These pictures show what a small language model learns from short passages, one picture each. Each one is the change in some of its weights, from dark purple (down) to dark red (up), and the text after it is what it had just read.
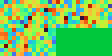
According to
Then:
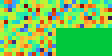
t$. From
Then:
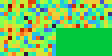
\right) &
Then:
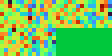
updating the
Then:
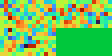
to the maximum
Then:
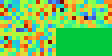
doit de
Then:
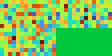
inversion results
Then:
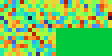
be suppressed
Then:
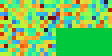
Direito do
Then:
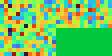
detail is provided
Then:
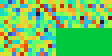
Río de
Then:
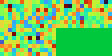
lidar com
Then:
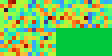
graphene surface because
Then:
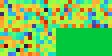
elements can result
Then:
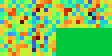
development and
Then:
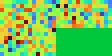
for the approximation to
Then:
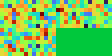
below a certain
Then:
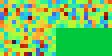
largely either
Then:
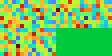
the general relativity
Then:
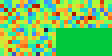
LMC O
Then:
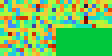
Essa deve
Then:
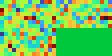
genes do
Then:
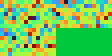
of silver
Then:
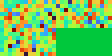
uma revisão
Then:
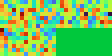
correlation and report
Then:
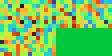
the transmit
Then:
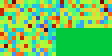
A general offset
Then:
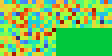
globalization on
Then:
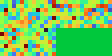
Nor has our
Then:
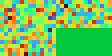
lies in
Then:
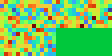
at which they
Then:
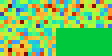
lens of
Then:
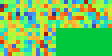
be a significant
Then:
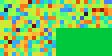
days, and
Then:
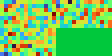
med handicap
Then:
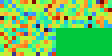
Higgs mass
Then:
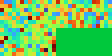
orbit (see
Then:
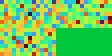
$ (see for
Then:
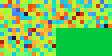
data for both the
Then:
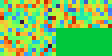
is the average of
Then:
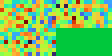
for the elastic
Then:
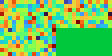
a través
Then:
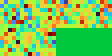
are installed
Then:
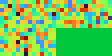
toda sua
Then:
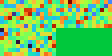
discussão sobre a
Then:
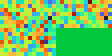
is still on the
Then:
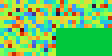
To map out the
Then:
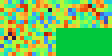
of the three
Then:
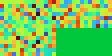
caso de las
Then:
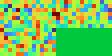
and PME
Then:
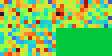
transform in the
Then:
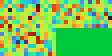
orientation of the
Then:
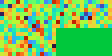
per parent
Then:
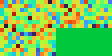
flux levels of
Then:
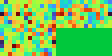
by disorder
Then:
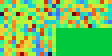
concentration parameter
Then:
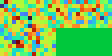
further let us
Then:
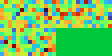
value as an
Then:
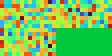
lines in this
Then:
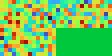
are correlations between
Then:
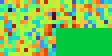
the fractional
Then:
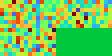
general case,
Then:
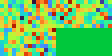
Outer error
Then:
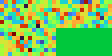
identifier une
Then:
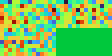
resulting scaling law
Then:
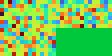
number resolved
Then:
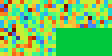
distended that
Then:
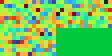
past and
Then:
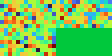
The spatial profile
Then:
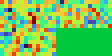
gravitational waves}
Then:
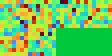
groupes. Le
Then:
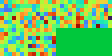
más noticias
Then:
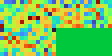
previous literature
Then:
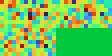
dominate the total
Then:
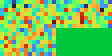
baik dan
